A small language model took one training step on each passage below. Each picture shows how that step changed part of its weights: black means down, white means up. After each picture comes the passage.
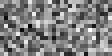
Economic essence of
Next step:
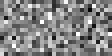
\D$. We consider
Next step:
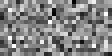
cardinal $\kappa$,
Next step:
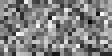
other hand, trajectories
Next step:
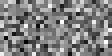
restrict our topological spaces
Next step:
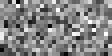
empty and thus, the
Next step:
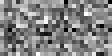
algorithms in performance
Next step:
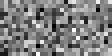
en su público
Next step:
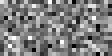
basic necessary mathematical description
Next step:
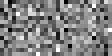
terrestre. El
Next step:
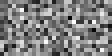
*Computers in
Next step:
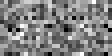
of the study, it
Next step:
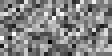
the other one for
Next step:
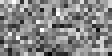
an isomorphism, so
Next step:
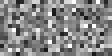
transversal $\rho$
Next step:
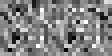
Hong Kong}
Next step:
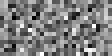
we determine the complexity of
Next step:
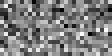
EP characteristic).
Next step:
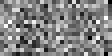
\varepsilon }^{\theta
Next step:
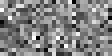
clear that finite samples
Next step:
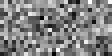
abdome, aos
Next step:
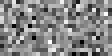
$\gamma$ is
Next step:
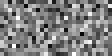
progress, digital
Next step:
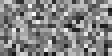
modes in the
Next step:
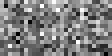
and then using induction,
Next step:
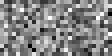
consider the following quasilinear
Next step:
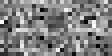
que, de este
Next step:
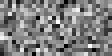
o código
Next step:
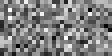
stabilizer, given
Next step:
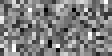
but is homeomorphic to
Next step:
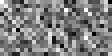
preconditioners that closely
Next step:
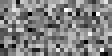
path from $3$
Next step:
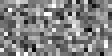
Cartan graphs of rank
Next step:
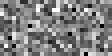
iff for any
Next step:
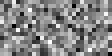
$C$ is independent
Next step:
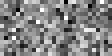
(among other
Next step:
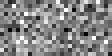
sortir la
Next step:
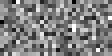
surtout si le
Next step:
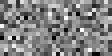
measure of $E$.
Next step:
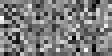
RSL e do
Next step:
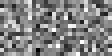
individuell und
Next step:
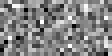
i\leq d$.
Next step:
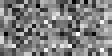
tadqiqotlar tahlil
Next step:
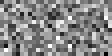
u =f$, and
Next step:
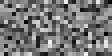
não falo dos
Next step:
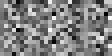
Parameter estimation
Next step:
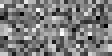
fractional derivatives.
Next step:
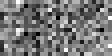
в Особенной
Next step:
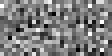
when restricting to
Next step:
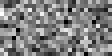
is bounded, so under
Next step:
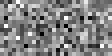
buffer zone
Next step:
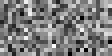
requirement of using
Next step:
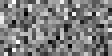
continuous. Thus, there
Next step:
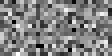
mai mult
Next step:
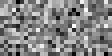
equations this is a
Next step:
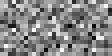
leaving the integer
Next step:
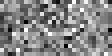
ва амалий
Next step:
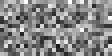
by joining some of
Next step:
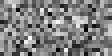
is loaded by
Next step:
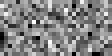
$A$ when
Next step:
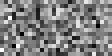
bu «xalq
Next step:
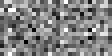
satisfies the condition of Theorem
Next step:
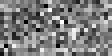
елементів в
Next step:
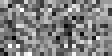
on the history of
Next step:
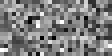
que deve fazer parte
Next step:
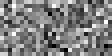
Therefore, for every
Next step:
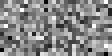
compressible fluid
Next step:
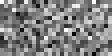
Consequently, the induction
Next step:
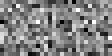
by unraveling
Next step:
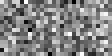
algorithm fails to
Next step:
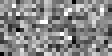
to a conjectural
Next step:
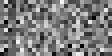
ons in de
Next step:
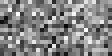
partitioned in a stable
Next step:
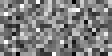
the one on the first
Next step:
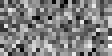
are only 8 such
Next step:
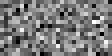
ejemplo partir
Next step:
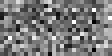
в практику
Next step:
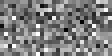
заходів з
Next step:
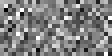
compactness assumption on subsets
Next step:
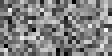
adjustment of
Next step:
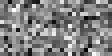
sobre as pacientes que
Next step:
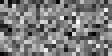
pytania o
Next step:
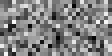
$p$ there are
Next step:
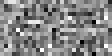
\alpha ,\beta$,
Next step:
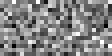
us. Therefore, the
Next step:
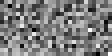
of Economy,
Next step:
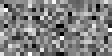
de verniz na
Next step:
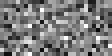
der Hammen,
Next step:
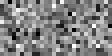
de la familia con
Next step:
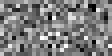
talabasi Tabiiy
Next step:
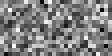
less than all its
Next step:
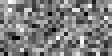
and Graham's
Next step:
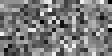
не принимали
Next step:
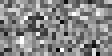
che il *pase
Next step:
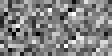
yang disediakan
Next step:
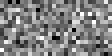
la population,
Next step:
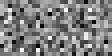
bo'lgan u
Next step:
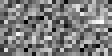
elementos importantes a
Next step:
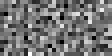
و فنی
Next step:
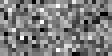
c.$$ We denote by
